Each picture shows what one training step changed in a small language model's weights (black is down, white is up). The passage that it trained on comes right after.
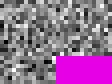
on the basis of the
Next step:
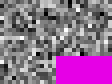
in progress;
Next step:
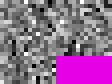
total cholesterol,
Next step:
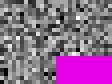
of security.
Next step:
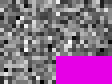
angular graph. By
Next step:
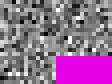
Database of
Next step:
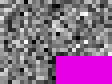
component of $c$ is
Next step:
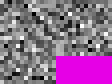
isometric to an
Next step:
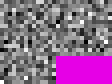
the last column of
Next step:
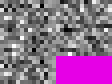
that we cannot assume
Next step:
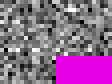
desired steady
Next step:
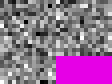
show that the relaxations
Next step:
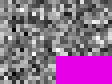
drug release
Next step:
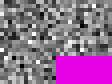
a representative sample.
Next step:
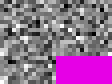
let us consider the set,
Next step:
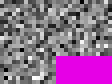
of these steps is
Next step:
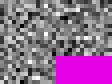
asterisk indicates
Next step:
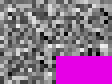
not call them a
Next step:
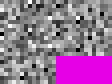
proof consists of rather
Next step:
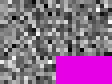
"Physics in
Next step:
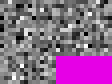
Project web site
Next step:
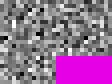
also interpret the
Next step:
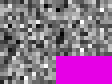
and thermal properties
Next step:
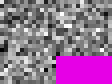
an essential approach used
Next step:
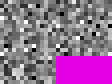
\chandra into two
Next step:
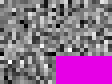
entropy production
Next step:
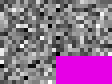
more complex density wave
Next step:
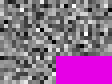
we will work here with
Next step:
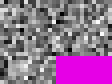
within the framework of the
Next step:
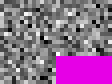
$\infty$, at the
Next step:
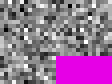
those that relate to results
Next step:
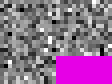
suitable for your
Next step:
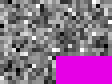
their actions on the
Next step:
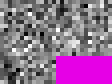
thermal expansion
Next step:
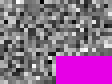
of the Male and
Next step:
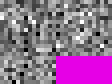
limit. We refer
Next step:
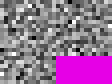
forcing can be
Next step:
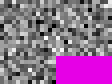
uniquely an endomorphism
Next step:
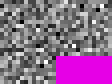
of our calculations were of
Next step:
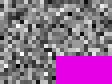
RT alone 82
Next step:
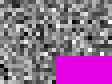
in the linear case) will
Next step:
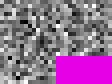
given in Table 1
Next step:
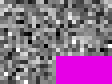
injective if and only
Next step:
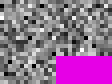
We then discuss the
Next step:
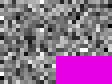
As a consequence of
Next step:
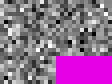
we reproduce and
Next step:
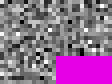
distance between clusters are
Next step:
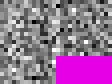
distribution around zero on top
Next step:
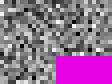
a significantly higher
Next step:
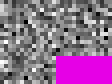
capabilities to
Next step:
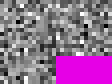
range. In Fig.
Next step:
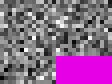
the formation of the
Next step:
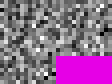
Density Scatter
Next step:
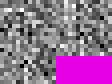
is required) and
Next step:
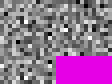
and M. M.
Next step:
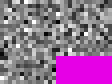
DFs, respectively.
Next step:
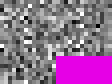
Then, by completing the
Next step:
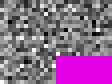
number of directors in
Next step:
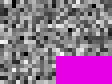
g_\calP =
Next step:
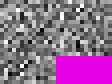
models (e.g.,
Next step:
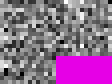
in a total of 25
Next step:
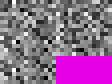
the bottom boundary
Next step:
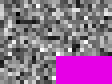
manipulation over the
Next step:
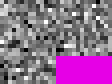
benefits of energy
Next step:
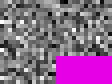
neutrons by
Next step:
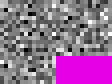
might think;
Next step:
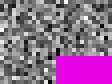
expand the content
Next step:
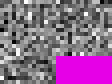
an answer to
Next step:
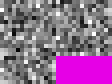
knowledge in the
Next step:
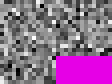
their impact on the
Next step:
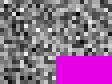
isotropic with
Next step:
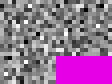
The discretization
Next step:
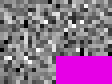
The aim of this study
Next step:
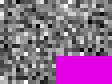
constrained by the
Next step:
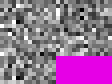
different in the sense that
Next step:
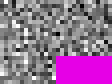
SIDI showed
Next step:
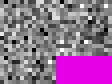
to obtain a lower
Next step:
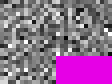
normal to the sample surface.
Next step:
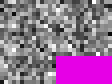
bright crescent on
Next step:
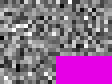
with certain modular
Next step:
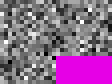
the case for the other two
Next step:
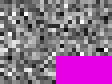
surface. This becomes
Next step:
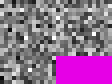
in coordinates such that
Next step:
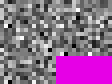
so is the open
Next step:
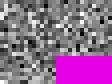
obese (MO),
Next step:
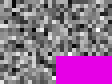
strict ISS
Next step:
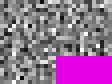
used for optimization.} \\
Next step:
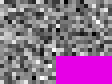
actually pays
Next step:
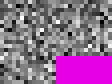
we pretend to find
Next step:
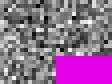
fail or cease
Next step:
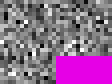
nominal path.
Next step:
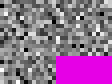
MLP Image
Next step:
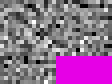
fluctuations. A
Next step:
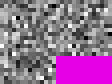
different thresholds are
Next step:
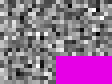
lines restrict the
